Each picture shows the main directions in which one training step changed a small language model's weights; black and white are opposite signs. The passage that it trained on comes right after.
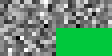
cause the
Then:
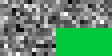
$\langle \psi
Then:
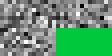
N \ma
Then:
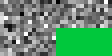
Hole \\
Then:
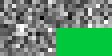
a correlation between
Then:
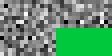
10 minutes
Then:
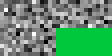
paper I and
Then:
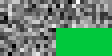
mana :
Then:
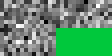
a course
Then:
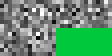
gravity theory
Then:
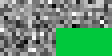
developed on the
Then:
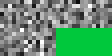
to find an
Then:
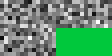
the parameters of the
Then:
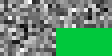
the practical
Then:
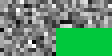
frequent in
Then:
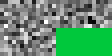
A comparison
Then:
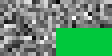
frequency of
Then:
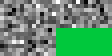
symbol matrix
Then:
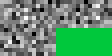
na esfera
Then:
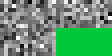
data as a
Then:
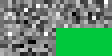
solver does
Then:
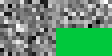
reduces to
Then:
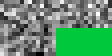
there is an
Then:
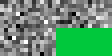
en particulier
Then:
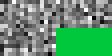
and AC
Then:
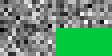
SOE is
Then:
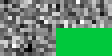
the absence
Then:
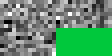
applied in
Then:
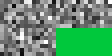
sensor for
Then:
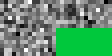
the relative
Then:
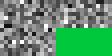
Here we
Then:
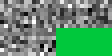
et al.
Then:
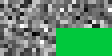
the last two
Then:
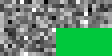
bir holda
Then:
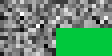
yield and
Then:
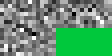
as such —
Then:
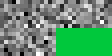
accused and
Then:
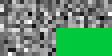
offset and
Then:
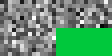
number density) which
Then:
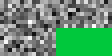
on values of
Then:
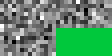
to understand
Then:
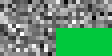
using modern
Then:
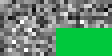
qilish va
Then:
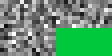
top. From
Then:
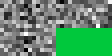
que les
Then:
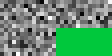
combined &
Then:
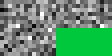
width of
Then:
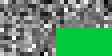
in July
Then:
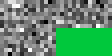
visible region
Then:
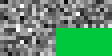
$x$ between
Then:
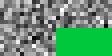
de forma
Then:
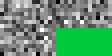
of patients
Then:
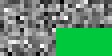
the bistable
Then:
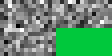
Each measured
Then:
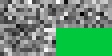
in science
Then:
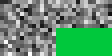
onto each
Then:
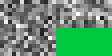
knowledge as
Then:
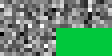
is lateral
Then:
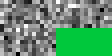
of early
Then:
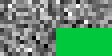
in highly
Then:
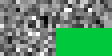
force one of
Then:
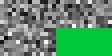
efficiently and
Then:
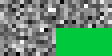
which in turn
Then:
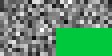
игу и
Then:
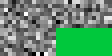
region. MV
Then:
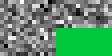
multiphase high
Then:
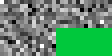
- Chrome
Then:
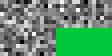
the cells
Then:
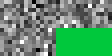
door *de
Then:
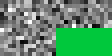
is independent
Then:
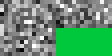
of scaling,
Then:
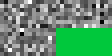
the region $
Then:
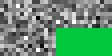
was sufficient
